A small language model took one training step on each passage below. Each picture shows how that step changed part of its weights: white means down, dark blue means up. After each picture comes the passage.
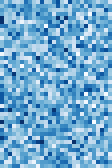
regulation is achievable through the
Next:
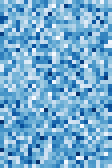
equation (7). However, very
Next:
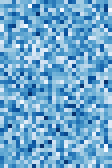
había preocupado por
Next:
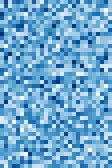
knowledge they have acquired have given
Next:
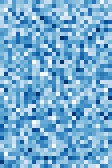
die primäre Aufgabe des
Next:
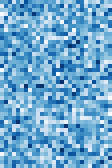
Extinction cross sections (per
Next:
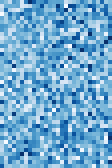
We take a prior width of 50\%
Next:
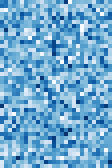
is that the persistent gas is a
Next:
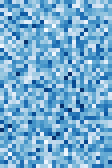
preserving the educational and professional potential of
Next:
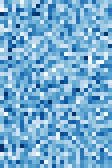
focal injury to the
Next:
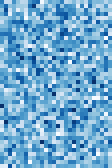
Slater insulator
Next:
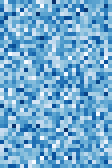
types of data and documents. A
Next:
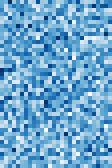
любов до пізнання
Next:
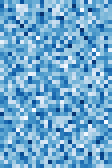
year. The configuration, which consists of
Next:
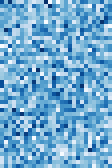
perturbation for this chosen spin orientation
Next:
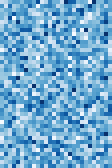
(MD): Agency for
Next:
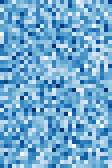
that it provides high-speed
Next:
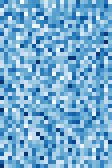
menos eu, que dou
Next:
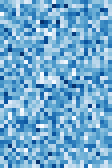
utilizing automated machines,
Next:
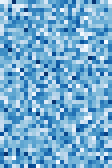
isrof qiluvchilarni
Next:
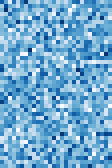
de colapso, ya que las
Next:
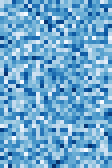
benefit significantly from the attention
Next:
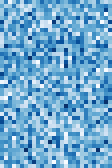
as follows} \begin{equation}
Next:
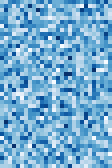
In principle, generalization of BT
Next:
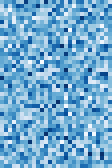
that country. The general objective of this
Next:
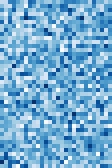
stationary point is on the boundary
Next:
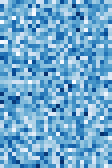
forest touches the boundary,
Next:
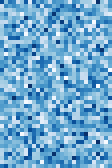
modeled on the Russian
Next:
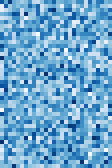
read \begin{equation} \dot
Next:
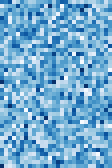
Maqolada xalqaro
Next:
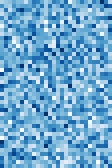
изменений желчных
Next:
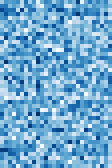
eksposur besar terhadap
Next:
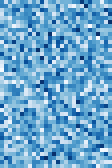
is numerically rather sensitive already in
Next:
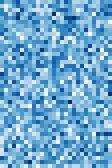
de la Educación: Arte,
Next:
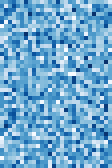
events}, ylabel={Coefficient
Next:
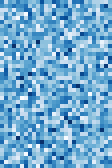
high quality low-loss
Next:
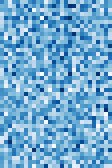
Uso da plataforma
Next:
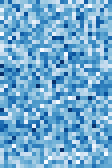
of the cavity field variables
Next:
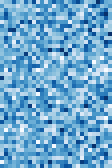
της οροφής και των
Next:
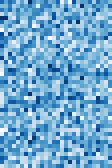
like \begin{eqnarray}
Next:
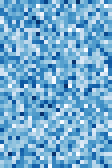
Empirical Research Methods*,
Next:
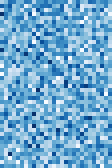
the molecular collision speed
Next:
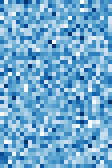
Формирование умения
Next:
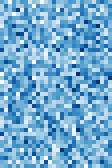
is unlikely to occur during
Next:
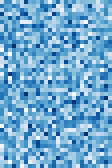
confronting cosmology.
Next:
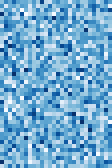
R. Jackiw and
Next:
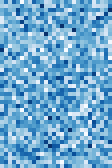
Em seguida, o
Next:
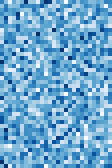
two ligand-isomeric
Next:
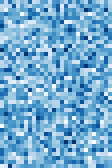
Huntsville, AL
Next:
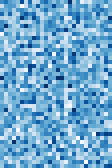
de soin à réaliser
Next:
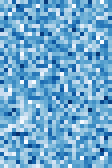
results, we shall denote these models
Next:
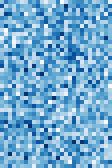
especie en nuestro
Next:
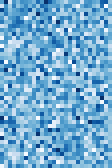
the right part of Fig.
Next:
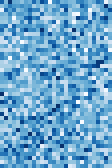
sample sizes in the benchmark
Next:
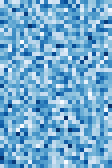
and observed equivalent width at ages of
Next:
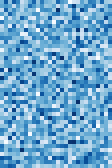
San Lucifero
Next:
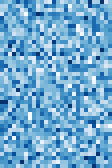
Bulk Landaulevels for
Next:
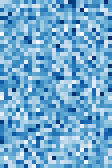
reconstruct the encoded distributions as
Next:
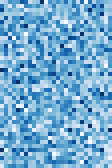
by 2. The three parameters used to
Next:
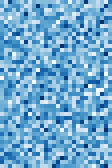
inclusion of the charge conjugate
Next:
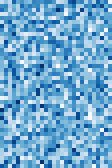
or users of financial services.
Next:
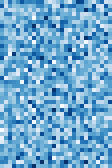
high-level source representation, such as
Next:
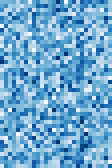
of what is now known as
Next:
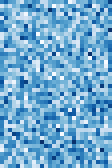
el que Obermaier tenía
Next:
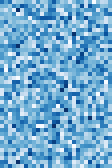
all available instruments, in this case
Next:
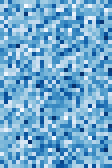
utilization of a higher number of
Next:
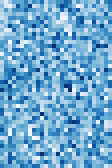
- Doctor of Medicine,
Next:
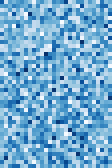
as low as a 1 mHz with
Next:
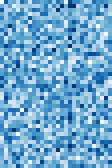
align more closely for the 2D
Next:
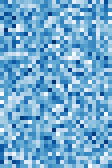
the ONC the densest
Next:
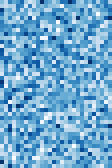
warrant consideration here.
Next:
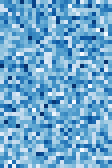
lingkungan ⁶ Idul
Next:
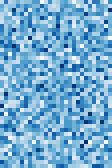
droplets dissolve and new
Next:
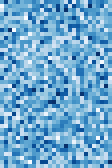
for music synthesis, but they
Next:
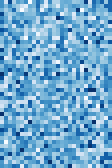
Тошкент: Фан,
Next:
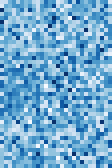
basis for the obligation of these
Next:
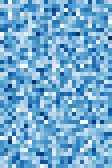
Moscow, Transport
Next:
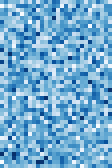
Sierra, C. E.
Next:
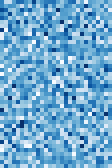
X$ and the appearance of
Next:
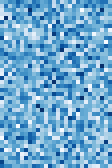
suv va prokat
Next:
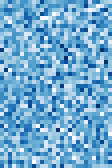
are organized in every country, and
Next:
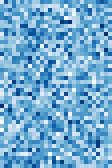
the expansion rate. For fast expansion
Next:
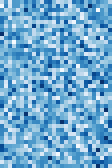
Avoided prolonged
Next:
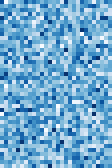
Большая часть
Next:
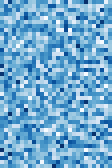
its use in the implementation of
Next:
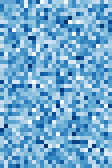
o'quvchilar sodiq va
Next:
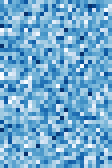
an estimate of the friction terms
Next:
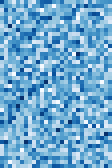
Raqqad et.al.
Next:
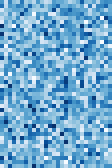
of random variable $f :
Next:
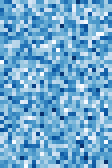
additional defects in the bulk
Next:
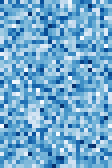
enhancement is related to the WGM
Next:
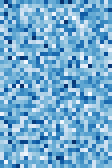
tendon re-tear was observed
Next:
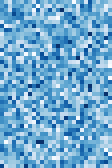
perubahan iklim pada
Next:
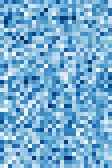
dots. Djudi
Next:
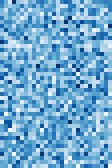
negative to HPV until the
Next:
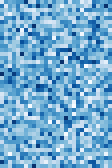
illustrating the well-defined
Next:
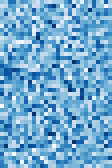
yargılara göre
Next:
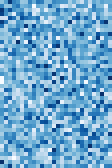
y medición de la falla.
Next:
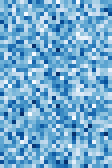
Pedagogik integratsiya
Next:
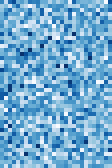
chemical storage, and their structural
